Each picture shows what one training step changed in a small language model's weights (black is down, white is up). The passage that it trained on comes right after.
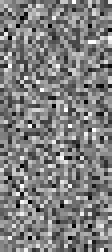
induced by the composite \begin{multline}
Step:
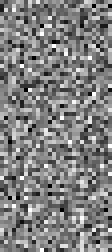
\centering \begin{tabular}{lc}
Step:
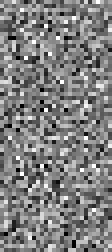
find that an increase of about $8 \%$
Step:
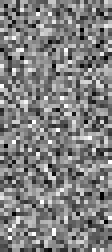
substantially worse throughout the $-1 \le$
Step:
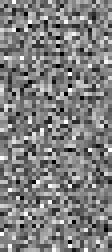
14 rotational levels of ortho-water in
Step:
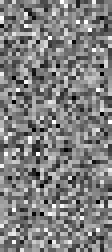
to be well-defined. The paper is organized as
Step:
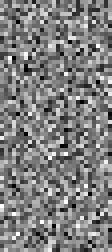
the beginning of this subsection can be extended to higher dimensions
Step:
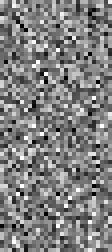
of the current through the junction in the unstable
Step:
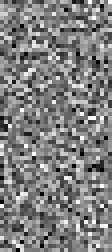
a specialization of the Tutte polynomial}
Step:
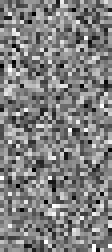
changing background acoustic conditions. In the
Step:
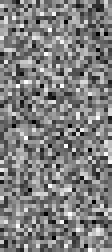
For a given value of $\mu$ Eqs.
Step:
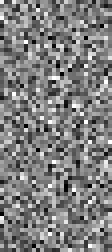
also indicated that there is no clear relationship between random entropy
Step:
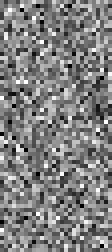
surjective submersion $M\to N$
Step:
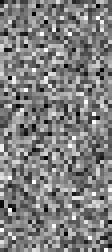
\beta }^{\mathrm{AS}}=\sigma
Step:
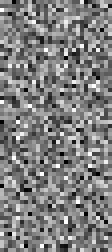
\textbf{Proof.} We will prove that the largest
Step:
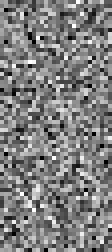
and a function $\Phi$ on $\sqcup_\cA
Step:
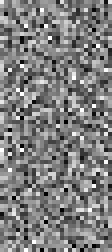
by an effective central charge in the presence of scattering on
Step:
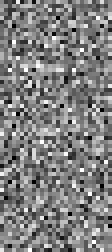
per unit cell of the array. We have observed a
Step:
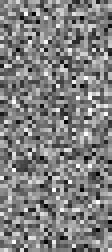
the solution of the system. If the function
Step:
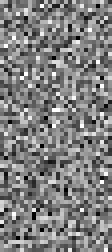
+ \dd W(t), \qquad t
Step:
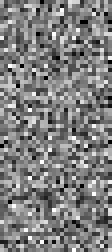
computed values for monomer or dimer structural
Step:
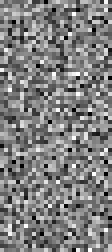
in practical application of the Jones polynomial, is to
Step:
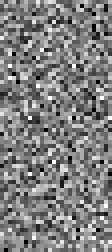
a relation $k=i+j$,
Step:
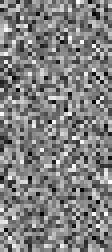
Dade's conjecture. \medskip \noindent
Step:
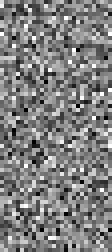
{M. Schreckenberg}. \newblock
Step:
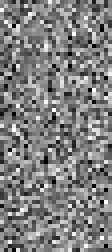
a remarkable effect on the stability and accuracy of the
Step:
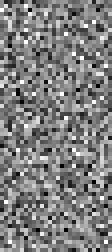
some proper subset $V_1$ of
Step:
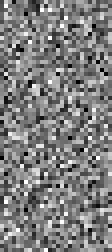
less than or equal to $n$ and such that
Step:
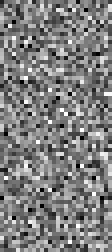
fact it holds if we restrict to the class
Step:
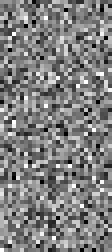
NEGF-TB calculations with a minimal number
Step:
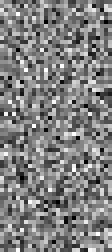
the motive, one finds that one needs to
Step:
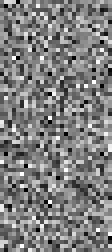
which is caused by the fact that the spread
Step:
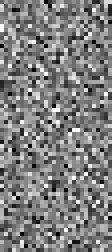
. \end{align*} Also, by
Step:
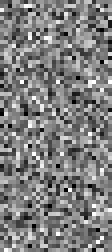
for the behavior of pion masses, which are plotted as
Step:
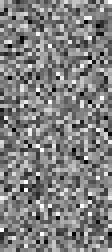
(N\'eel mechanism). Open and
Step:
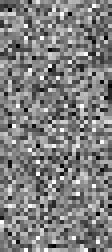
two clusters. Abell 1763 exhibits an
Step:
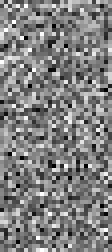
\hypersetup{ colorlinks=true,
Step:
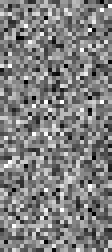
order $T_{LEET}$% , the
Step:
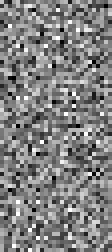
were applied by Bender and Canfield
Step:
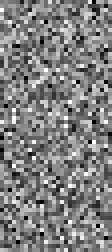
not a leaf stands, with its three
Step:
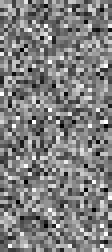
element of $A_{i}$ is adjacent with every
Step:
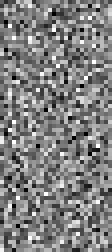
deviation in the radial distribution from the uniformity.
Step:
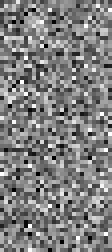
account that there is interference only if the different wave
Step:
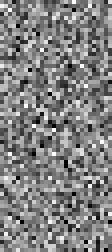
the generating function given by \begin{displaymath}
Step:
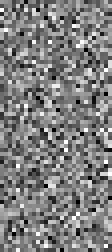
shown in Fig.~\ref{ResultPara}.
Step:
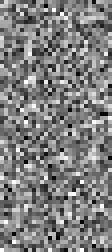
$\mu^y(\dif x)$ is the invariant
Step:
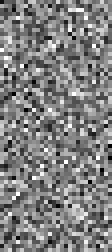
: v \in {\partial} f(x)
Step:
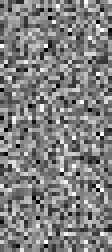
BjpSR \cite{kk}. After
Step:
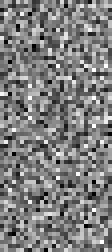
equal to either $x_i$ or
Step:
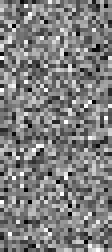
a direction. The normalization map is displayed in
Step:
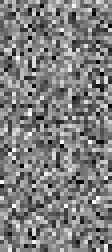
you get a new color of coupon with
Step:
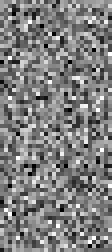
the Planck function (arbitrary unit) at
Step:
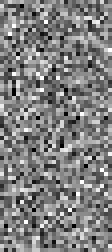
process is reversed, with the blue light
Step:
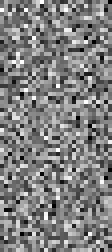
at the Intense Pulsed
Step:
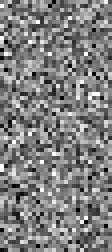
long term Figure 16 reports the stress-relaxation
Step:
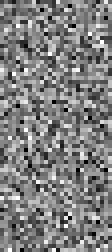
expressed as \emph{at most} the sum of
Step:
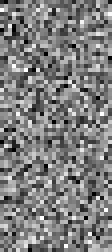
optimal $\delta$ can be chosen separately for each observed
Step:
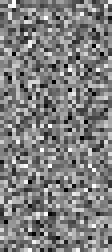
a quasi-one-dimensional long Josephson
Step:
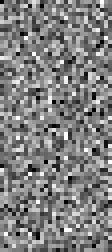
\to \infty$, \begin{align*}
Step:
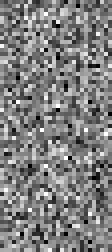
the loop arms was assumed to be much less
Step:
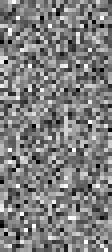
\sum^\oplus_k \com^k$;
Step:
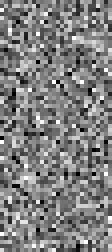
the discretization in the velocity space is obtained using
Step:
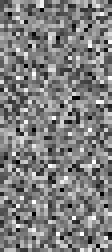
Kolmogorov mappings (see
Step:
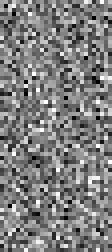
the 3D ResNet-18 do not match the
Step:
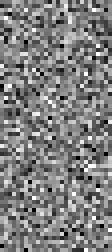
if compared to the pristine Cu wires
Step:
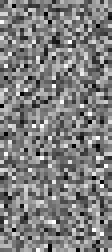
augmentation, 3D brain tumor
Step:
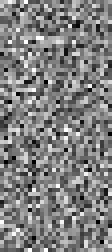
and $E$ GPDs. We constructed the
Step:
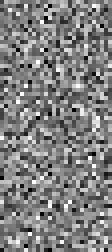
the prediction for a pure $S$-wave decay,
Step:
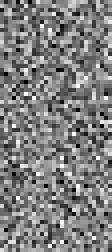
$\alpha < \omega_1$, let
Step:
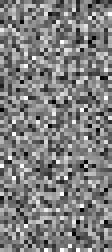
deformations of the minimal factor, whereas in the latter
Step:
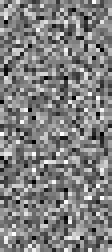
\epsilon\} \qquad \text{for
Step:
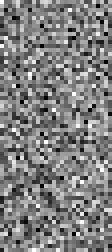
(and the distribution functions that generate them) have particular
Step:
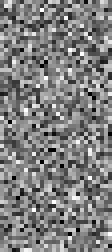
r_1 < r_2$, the corresponding critical
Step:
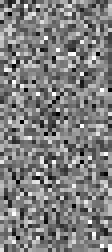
specimens with our two prototypes, from
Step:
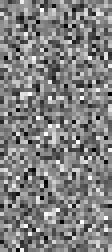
the presented estimates, it is safe to conclude that
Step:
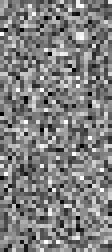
the result of Alireza [1] mentioned
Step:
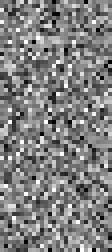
real number $\omega(v,w).$ We claim
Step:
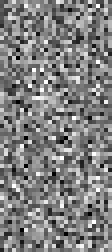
the generation of the zonotope in
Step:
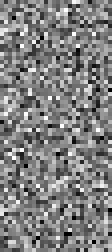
the crystal structure evolution of the GaAs NWs
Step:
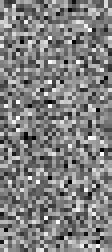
to the strings of length $C = \lceil
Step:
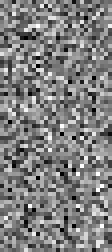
\pm 0.3 \%$, respectively.
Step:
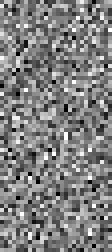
\end{equation} where \begin{equation*}
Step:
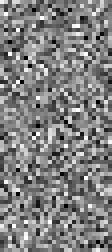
show that this can be done also on the level of
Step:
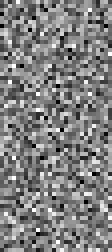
link $e_{ij}$ (from $j$
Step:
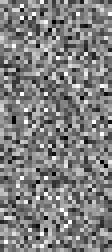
\cap A$ contains at most $4$-points
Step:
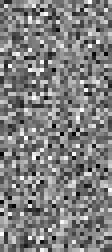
(Fig.~\ref{fg3}) and use the
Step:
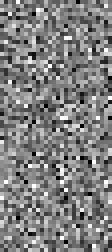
is nondegenerate. Note that for any basis
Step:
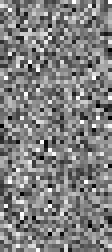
is given by the functions \begin{gather*}
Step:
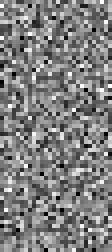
in $\lambda$, $t$ and ${\cal
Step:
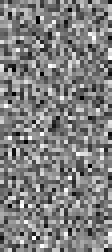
appear as coefficients in systems of hyperbolic partial differential equations,
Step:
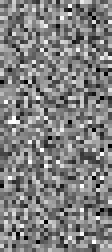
the paper the term {\textquotedblleft
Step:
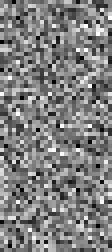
to a ${\rm\bf HgTe}$ quantum
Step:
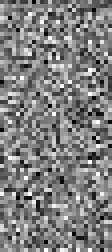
two orbits of the same family cross at a given
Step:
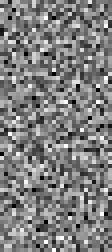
only on $K, n$ and $\alpha$
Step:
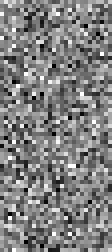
dynamical degrees of freedom and an internal system Hamiltonian,
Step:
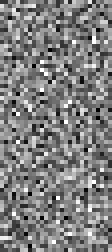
and show that the bonded ALPIDE
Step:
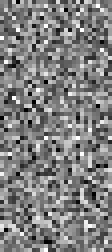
while the von Neumann algebra generated by $\rho$
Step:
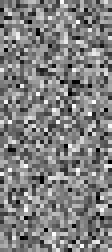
them. In general, Fuchsian systems can be
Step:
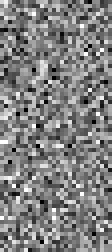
$$ and thus: $$ \lim_{\veps\to
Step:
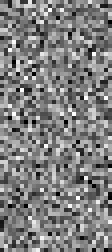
is the clockwise order of these three points,
